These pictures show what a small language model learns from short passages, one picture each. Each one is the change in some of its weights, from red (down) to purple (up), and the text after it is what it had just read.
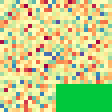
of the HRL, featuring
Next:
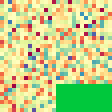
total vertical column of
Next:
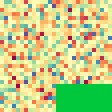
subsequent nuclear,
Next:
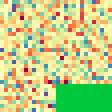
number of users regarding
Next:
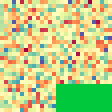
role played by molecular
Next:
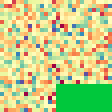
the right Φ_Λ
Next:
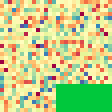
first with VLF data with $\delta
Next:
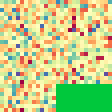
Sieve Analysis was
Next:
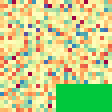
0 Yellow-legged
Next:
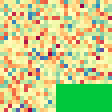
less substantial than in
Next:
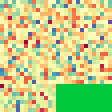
B of the sword. A new
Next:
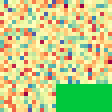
provide security and safety
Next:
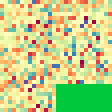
Jordan, J. von
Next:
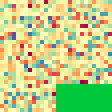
completely closing, not
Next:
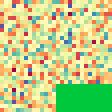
the kinematic configuration
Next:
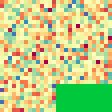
this research aims to demonstrate the
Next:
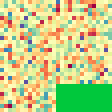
Common Astronomy
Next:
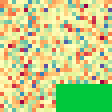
of our Labour Market based
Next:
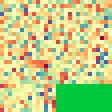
of quasi-probability with
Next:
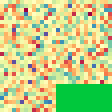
vertex y of T' , then any
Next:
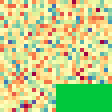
the magnetic cross section at
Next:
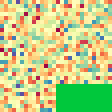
the field of uniform accounting
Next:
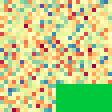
intercollegiate sport.
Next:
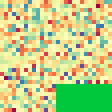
al. (2024) describes
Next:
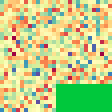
limit 5 to (danish or
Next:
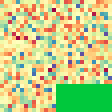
problem is solved, this time using
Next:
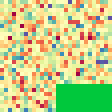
focused on the eastern coast
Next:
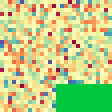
ok lang.*"
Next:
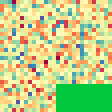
Dichotomous variable
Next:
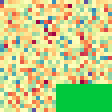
rational numbers. In that
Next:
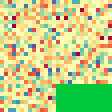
world, the problem of
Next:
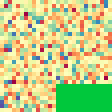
the summary. spread during
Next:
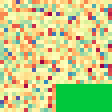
technologies. *Forensic
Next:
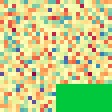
to some weak bands at
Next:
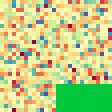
infertility treatment and
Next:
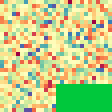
for each of them. The messages
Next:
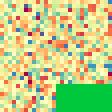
a chirally pure phase, which
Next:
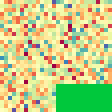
and vitamin D, which
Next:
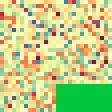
result of the RDA DFT
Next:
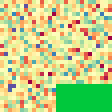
decay products in one jet)
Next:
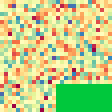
indicates thermodynamically
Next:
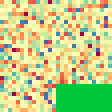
An egg incubator is
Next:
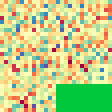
the magnetization rises
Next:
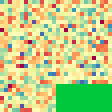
in the uniform and in the
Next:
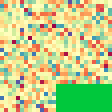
solutions of \(\lambda^2 +
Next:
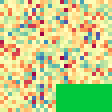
phenethyl phenyl
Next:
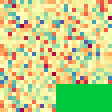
\le \phi \le 2\pi
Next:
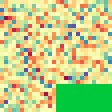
nation in which enforcement of
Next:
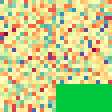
the SO coupling, the reduction
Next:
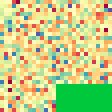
time to get more insight about
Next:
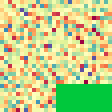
to be unrealistic since the
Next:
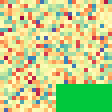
were calibrated to spectral
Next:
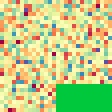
mathematical creative thinking
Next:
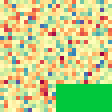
path (40%) followed by
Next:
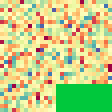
of time-scales, each
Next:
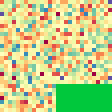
the definitive diagnostic
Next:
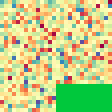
reinforced beams.
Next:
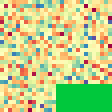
case studies that show its capabilities in
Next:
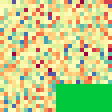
change). 3) A query
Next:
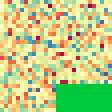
as knock-on effects created
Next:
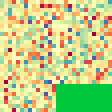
used by the local people for
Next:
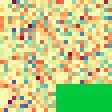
the study of low Mach flows,
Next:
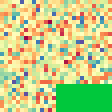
pulse area variations using
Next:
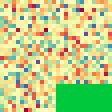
Leadership Computing
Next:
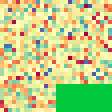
is usually recognised in the
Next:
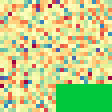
to promote dynamic learning in
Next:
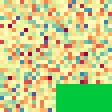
in part 4 of the lecture.
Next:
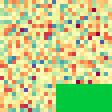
brought both opportunities
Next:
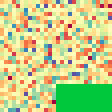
genuvarus. The difference
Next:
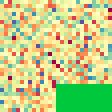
{\sc cms} results presented at
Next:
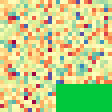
tend to be less effective in
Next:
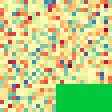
the education workforce,
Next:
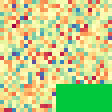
gold at the wavelength of
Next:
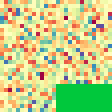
using PCA. A signal at the
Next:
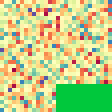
\caption{The interaction webs
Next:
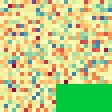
zero-copy data
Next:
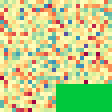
the field. The exergetic
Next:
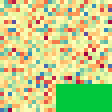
of the Euphrates
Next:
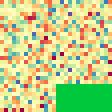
29 HAIRS OF
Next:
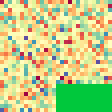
to critical discussions
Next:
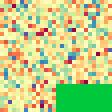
goals across five key
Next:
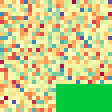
problem methods in fluids dynamics
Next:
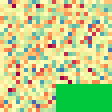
these files manually,
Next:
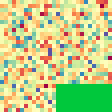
most convincing evidence is
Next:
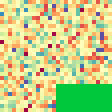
deficit, with substantial
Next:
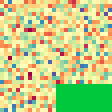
They provide green energy supply
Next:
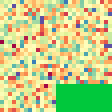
wakes up during a ACK
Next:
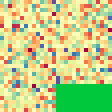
\item [3] Reference
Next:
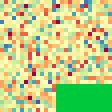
may include age, chronic
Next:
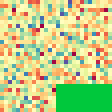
possibilidades de
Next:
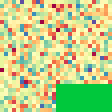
influenza epidemic
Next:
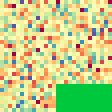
and luminosity distributions
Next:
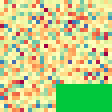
highest average coherence
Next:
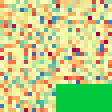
the option to choose their
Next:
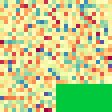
of magnetic separatrix
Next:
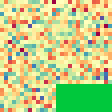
anxiety not only elevate
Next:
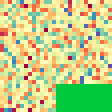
conclude that, the energy gap
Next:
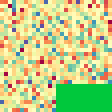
proposed RL agent learns
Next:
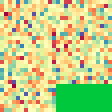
integration work onto patients'
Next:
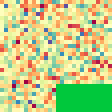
variations. The statistical uncertainty
